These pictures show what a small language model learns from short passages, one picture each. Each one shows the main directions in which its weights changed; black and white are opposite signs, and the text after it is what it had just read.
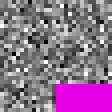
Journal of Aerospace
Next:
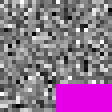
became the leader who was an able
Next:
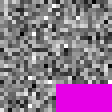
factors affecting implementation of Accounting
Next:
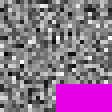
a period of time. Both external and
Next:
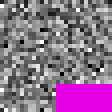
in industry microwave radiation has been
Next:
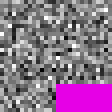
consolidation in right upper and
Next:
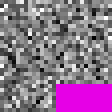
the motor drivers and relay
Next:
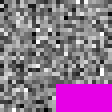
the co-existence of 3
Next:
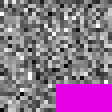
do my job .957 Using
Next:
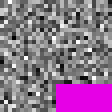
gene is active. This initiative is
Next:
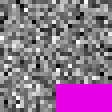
in the online delivery strategy will be higher.
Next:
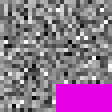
collaboration between all authors. Author
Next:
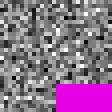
the line segments from origin to
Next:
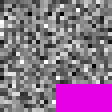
PCP TMP max TMP
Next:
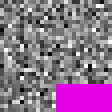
a black hole. Assuming for
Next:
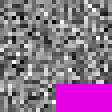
photon correlation, superradiance,
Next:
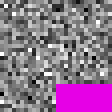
fish, or in the form of a
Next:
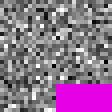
not depend on synthetic approach that was
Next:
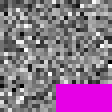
resources as it requires no additional mobile
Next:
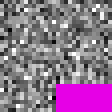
study is also one of the few research studies
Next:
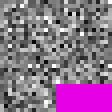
underlines the need for a more
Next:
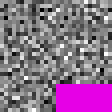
the personal experience of an individual that is
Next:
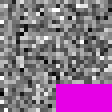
voyage will be safe or
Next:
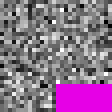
complexes, while for ML and
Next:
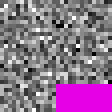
the following individuals for their generosity of
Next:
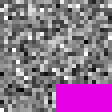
the Naira. 1.
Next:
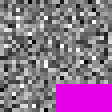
dilution a resinous product was
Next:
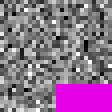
study was not relevant to a particular question,
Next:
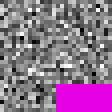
sink or not. In that case,
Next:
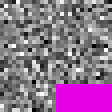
problem-solving guided learning,
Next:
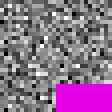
made on the N→O frequency
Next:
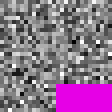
of gram-negative organisms
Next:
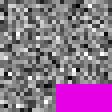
uncertainty about the evolution in the funding
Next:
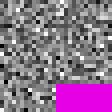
Fermi surface in that region. This
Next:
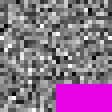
that may cause health problems to consumers.
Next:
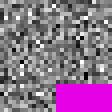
ideal, neutrosophic \aleph –
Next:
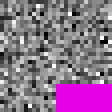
Bank of Nigeria Statistical
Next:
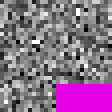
Initiative #14: Access
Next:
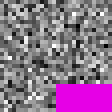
scripts before assembling the
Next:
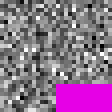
material due to improvement in the specific heat
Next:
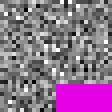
sector, which facilitate the proper utilization
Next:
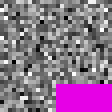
the handicapped people especially those with
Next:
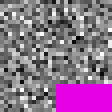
editing. C.M.
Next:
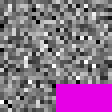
The study found that the development and implementation of
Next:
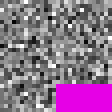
shows best performance in our analysis for PCA
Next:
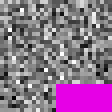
of psychology, as noted by V.
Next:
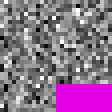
For example, the description of the research
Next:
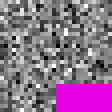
of 2002) were mainly characterized by
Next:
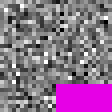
caused by erroneous decision in the
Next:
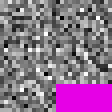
of a larger amount of precipitates,
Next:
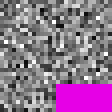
study, other studies identify three groups of students
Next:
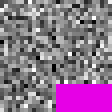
the same reduction level of bacteria. It
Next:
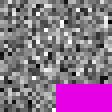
chambers, advanced instrumentation
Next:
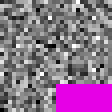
Delayed wound healing,
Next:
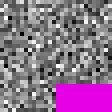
the marketing model and the development status of
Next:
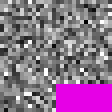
of freshly prepared dry
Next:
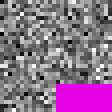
medium?. Is the work clearly and
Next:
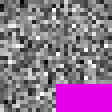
Way of Kingston,
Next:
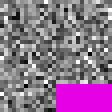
a greater or lesser rate, dependent
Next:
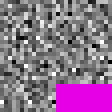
followed by ampiclox and
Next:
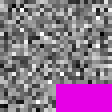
passivation; surface
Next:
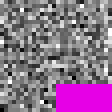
is a Quantitative
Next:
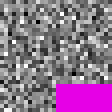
technology person guided each professor through
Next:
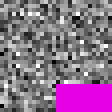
fumigatus*. The complexes show
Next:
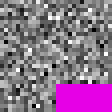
obtain reasonable temperature gradients within the
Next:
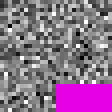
are Russian, and the one is
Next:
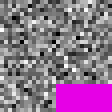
describing its motto: It is a
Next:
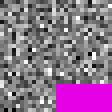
can consist of only a single resource,
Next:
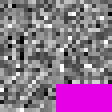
contribute to it are *variety of
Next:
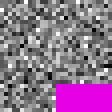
using the same dataset as the last two
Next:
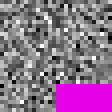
Infrastructure as a national project works along
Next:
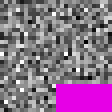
resolution of the President of
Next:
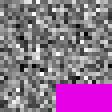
to understand tools for prospecting
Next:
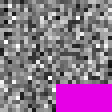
introduced; - Correspondence and
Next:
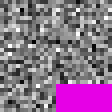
of TVL instruction. A
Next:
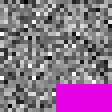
such rewiring operation for a large
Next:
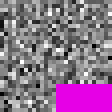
was collected by using Self Structured
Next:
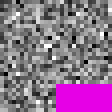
concerning informed consent in
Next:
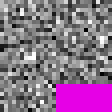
of the Colosseum, the
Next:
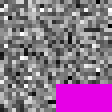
the results. It is necessary to take measures
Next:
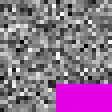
bees and bumblebees in
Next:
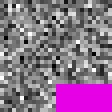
Khan (2024) reports an
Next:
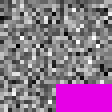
so then what kind of HR policy
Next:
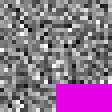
4 Fig. 5 Isotherms for
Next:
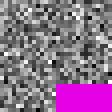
corporations, that is for those
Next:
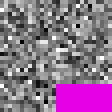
or even to neglect all internal motions
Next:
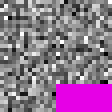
the development of infants with histories of
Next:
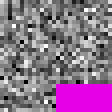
- The study provides valuable insights for
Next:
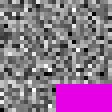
Epoch Magnifier
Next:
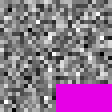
The educational level, household size, and
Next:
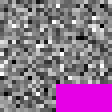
effective fire response depended on
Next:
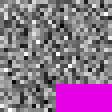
activities, developing their understanding and thinking
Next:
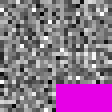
and Policy, a section of the
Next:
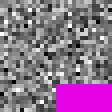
years of either sex. -
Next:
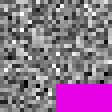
the FM-Gen2 F4
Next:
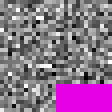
disease Empagliflozin
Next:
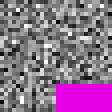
management system (FMS). By providing
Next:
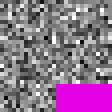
split. The main paper uses
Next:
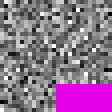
is unavailable, emergency
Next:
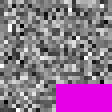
Imbalanced Dataset and
